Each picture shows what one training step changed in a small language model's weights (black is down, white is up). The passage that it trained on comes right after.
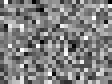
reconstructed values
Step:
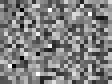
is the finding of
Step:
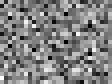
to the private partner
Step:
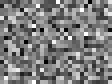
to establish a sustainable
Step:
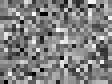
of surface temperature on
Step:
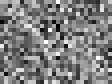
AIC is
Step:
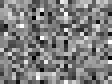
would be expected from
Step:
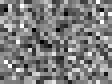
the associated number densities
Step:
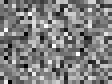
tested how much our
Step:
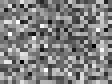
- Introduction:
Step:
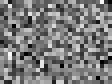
coverage 2.
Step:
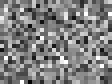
two microchannel plate
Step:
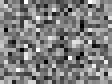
of the course of
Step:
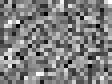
interesting than the
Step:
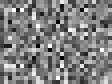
investigator after
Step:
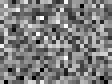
transformer and
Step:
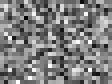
the simulation of
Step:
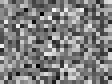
distinguishable at
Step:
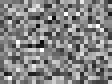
management is necessary to
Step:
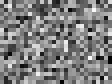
than those using the
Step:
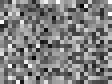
optimal reactive power
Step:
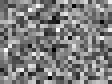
research objective is to
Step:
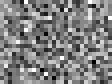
of plants in the
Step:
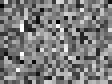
Communication Engineering,
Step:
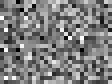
representation which reflects all
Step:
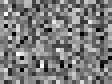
5. electric load
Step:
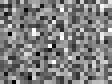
2100 is approximately
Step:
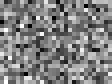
surfaces, or
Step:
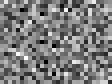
normalisation of our
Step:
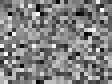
their common neighbor have
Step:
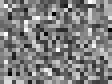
draft of the
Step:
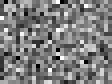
quoted uncertainties correspond
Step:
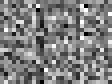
Commission under contract
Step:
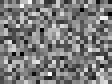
temperature is a combination
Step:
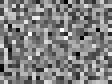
We find that including
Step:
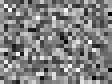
the world and larger
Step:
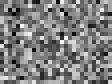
trivial solution where
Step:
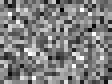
e., interlayer
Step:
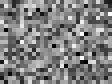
completely unaffected
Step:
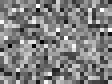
transmission is allowed in
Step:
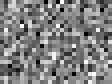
Nil Abstract
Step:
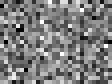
a lack of learning
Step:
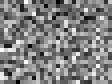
official history of
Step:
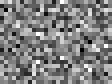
to another pattern.
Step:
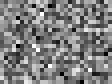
from the competition
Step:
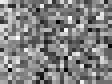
pad, and
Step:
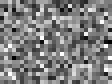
provide a result.
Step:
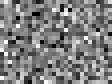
Therefore, our observation
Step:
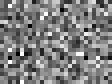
\item The Energy
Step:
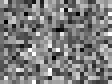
methods that used a
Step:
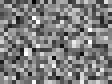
context from the time
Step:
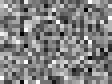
character of the building
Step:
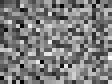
future approximate hierarchical
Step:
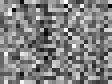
will not be the
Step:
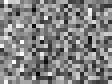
not be detected in
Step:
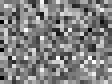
conversion between
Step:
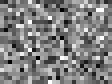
asymmetric brane
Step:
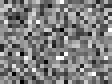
only on elements of
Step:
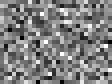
is a social interaction
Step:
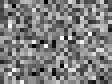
peak positions in
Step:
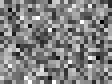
than the coherence
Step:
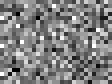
\nonumber\\ &=
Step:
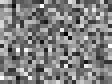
fact, by taking
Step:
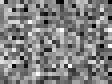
various factors including the
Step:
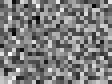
major shells,
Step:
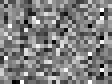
of the LiH
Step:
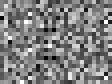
determined by the
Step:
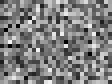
financial mechanism that has
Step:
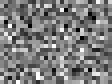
the flux at 20
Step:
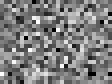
variance calculated from this
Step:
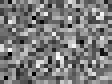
Free space
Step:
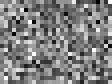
as chemically
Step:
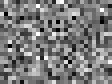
mixture still has a
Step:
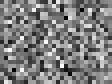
X chromosome has
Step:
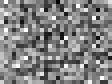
surgical and
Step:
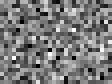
third century
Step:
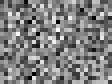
Cold War
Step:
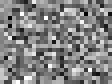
the real structure in
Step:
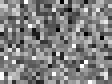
*J. of
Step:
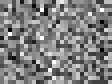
strength. The
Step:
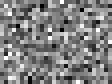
that its beta
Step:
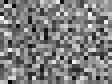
negligible. Direct
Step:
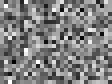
factor of the
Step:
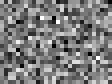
use social networking
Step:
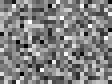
(right). We
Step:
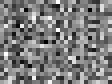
DLA galaxies are
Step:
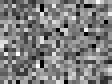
judgments that
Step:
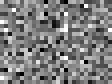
he considers
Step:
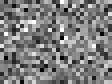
scale and input details
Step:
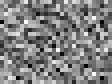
$\Omega$ and
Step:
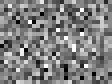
be periodically carried
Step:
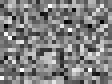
the personalized
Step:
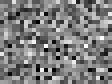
entanglement in
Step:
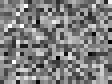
particles absorb mostly
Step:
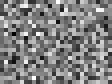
continuous probability distribution into
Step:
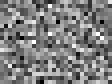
the compound-dependent
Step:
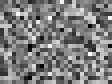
species being released
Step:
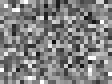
effects of independent and
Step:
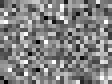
Our solution then reduces
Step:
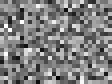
kind, or uses
